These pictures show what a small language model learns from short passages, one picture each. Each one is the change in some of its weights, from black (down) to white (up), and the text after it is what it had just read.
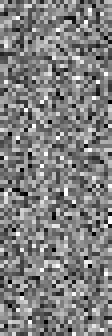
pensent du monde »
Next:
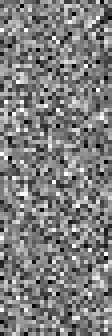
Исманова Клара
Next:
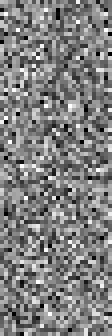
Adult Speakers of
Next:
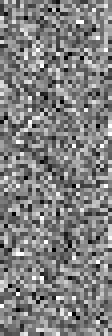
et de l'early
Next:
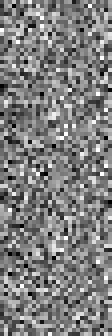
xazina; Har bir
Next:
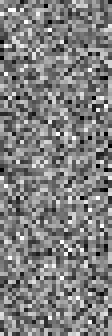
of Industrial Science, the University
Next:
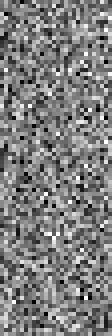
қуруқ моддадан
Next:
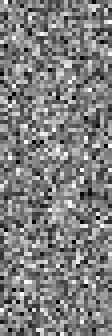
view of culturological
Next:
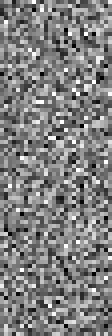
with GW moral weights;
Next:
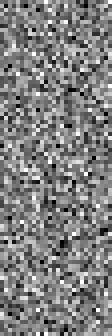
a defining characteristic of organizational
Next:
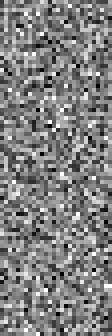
terms convey the severity of
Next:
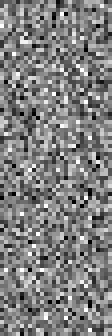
EOC. Similar
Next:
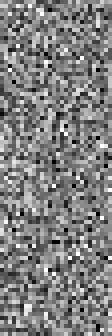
found to correspond to $6.7
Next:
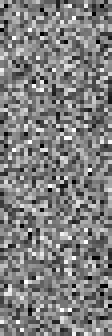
investigación utilizados fueron
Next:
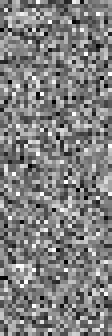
sehingga faloak
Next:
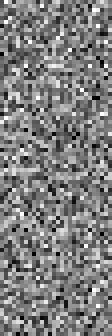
1)$ be real numbers such
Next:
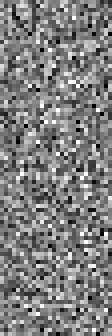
European Union (EU)
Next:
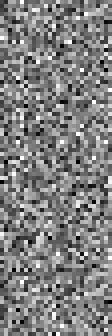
does not know how to deal with
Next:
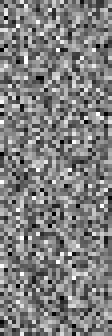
la educación actual, la
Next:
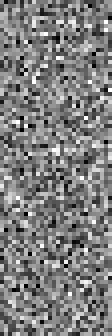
correct score position even
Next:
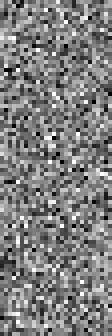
мира, отвергаются;
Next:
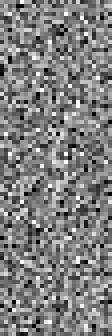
her independence annually and that
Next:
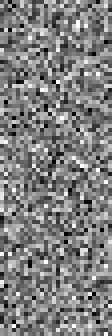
de cette recherche sont
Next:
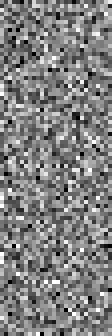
short), is that legal
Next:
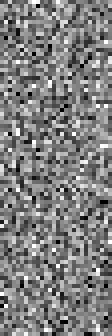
155 The factor limiting minimum
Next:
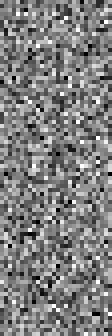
overall results cement that
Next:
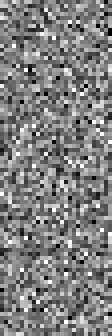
is ambiguous. There is
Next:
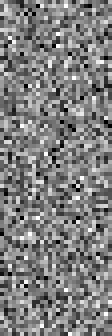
dedos, o uso do
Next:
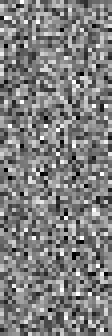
tem como objetivo analisar
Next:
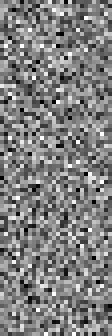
todo o processo que
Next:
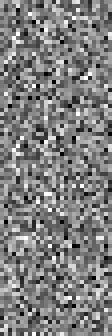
dengan mudah diakses
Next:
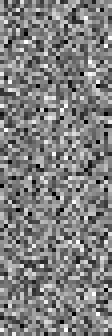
of the blood,"
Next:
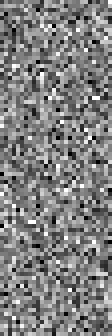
na troškove
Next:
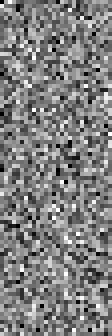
References: 1. The
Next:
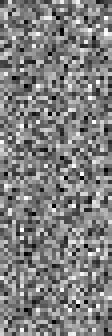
Centenario de la Universidad
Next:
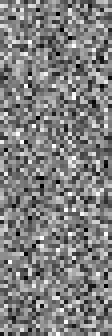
PAT Enfatiza os
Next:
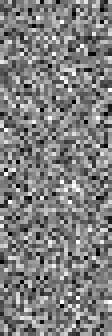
previous round, with each of these
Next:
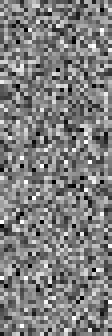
Fig.4: workflow
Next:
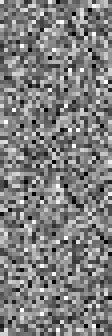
injection $\Delta
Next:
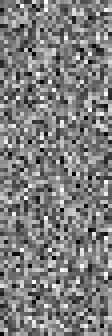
«Y si amanece por
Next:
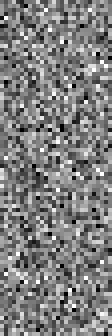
superior a 100 indica que la
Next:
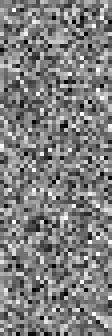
ends at time, say
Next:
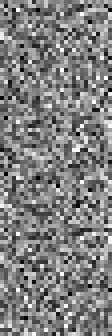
في مجال الأمن
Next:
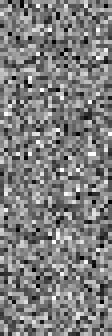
influenced the creation of these
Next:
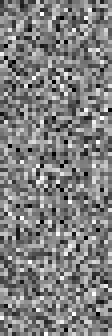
One of the main characteristics of
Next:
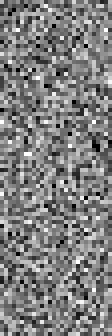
interest. Author
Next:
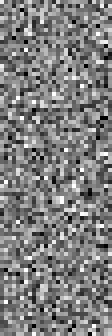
Fulani tribe, the
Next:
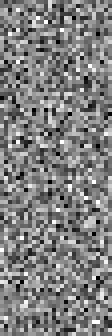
is eliminated.
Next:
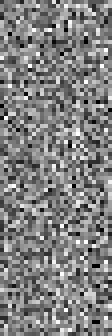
are the data of the acceleration
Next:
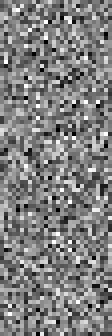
was evaporated and the
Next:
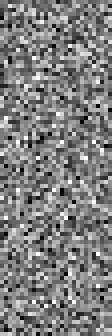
fortified presence to control the
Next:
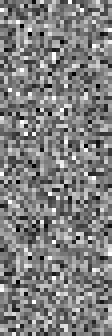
refer to the way we experience the world
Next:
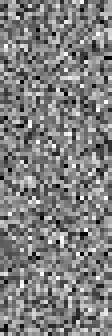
(Posso et al,
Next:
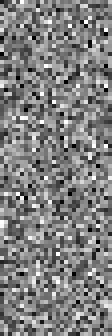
Востоке очень
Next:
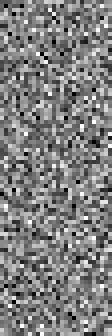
the current findings suggest that
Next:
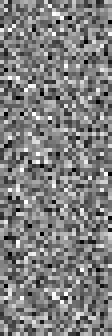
aylana shaklidagi
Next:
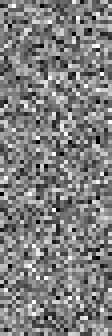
of God. Nothing can
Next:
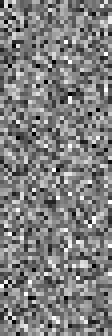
vocational education and training providers
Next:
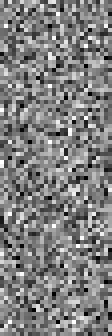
EVENT, AND
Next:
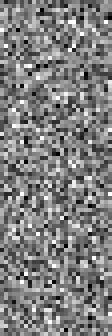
Bioacoustic correction
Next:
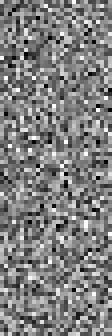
the rest frame.
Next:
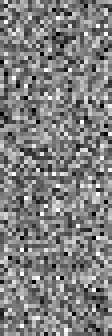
into two parts: supporters
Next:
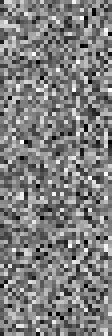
Advancements of Impact
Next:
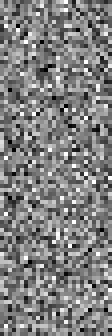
UI and the chance to
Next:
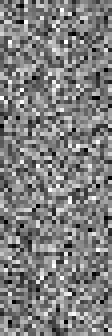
company's annual general
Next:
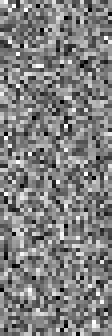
de medição precisos
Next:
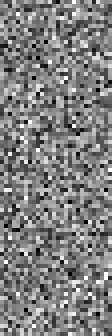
Andhra Pradesh,
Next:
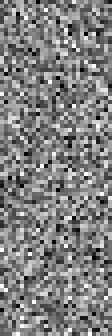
and 16 weeks. A
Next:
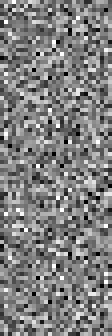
development of their worldview, the growth
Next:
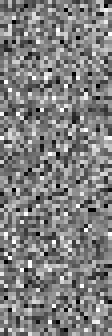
can be seen that the value of
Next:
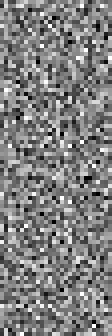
este projeto procura
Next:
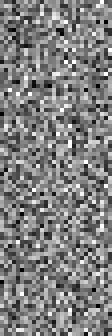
of AI systems.⁵⁵ The AI
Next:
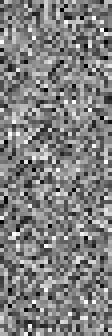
випадки, коли
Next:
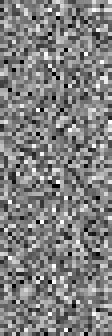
in terms of their current level of
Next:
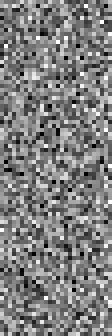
a public repository on
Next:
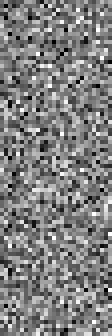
identify it using the critical
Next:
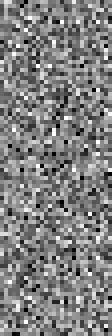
biopsy group the improvement
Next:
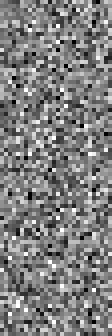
renal convoluted
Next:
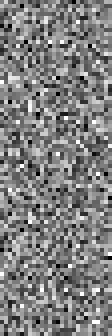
all six beams is shown in
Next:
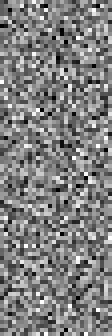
while in space. Early
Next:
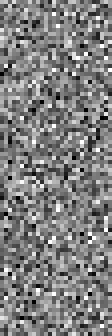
yuzaki yondashib
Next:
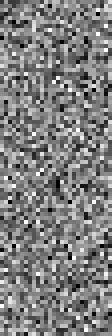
of the service that will not be
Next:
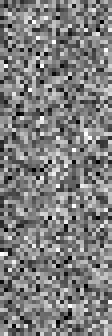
Holding period: 5 – 15
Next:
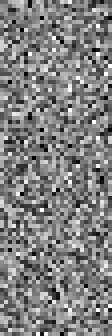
Mechanism of Action and
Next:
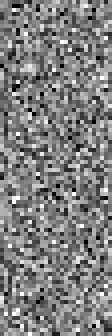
momentos de maior
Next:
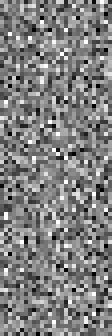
the IF-WS₂
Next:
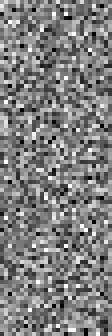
SN $\leftarrow SN
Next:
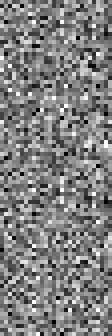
area of the CCP,
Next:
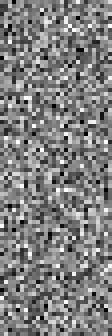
uitsterven van plante-
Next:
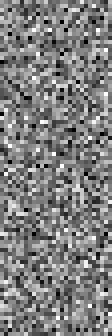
the difficult working conditions of
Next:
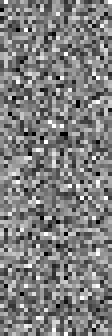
(study kasus
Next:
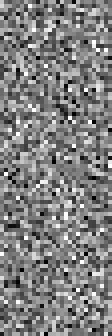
pain. The first week of
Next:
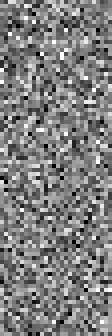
observed throughout the process, ensuring
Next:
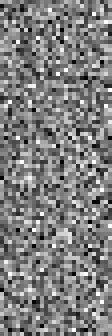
efectos adversos como
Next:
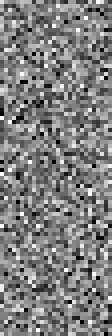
Dan Transfer Pricing
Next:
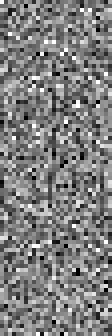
component of the orange
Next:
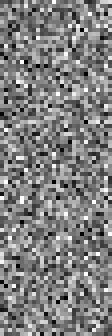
objects identification, simple
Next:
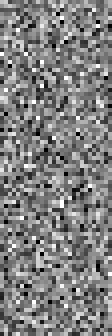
surgido diante o
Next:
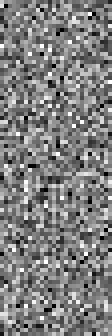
enterprises. Due to
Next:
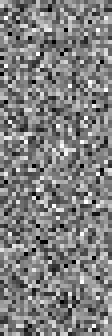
analysis within the ArcGIS environment
